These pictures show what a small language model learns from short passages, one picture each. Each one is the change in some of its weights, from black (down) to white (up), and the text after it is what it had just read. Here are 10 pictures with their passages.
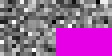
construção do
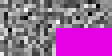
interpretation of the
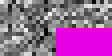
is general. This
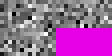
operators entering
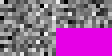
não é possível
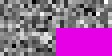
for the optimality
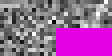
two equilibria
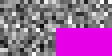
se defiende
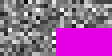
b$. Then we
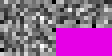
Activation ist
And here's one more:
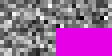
in domains
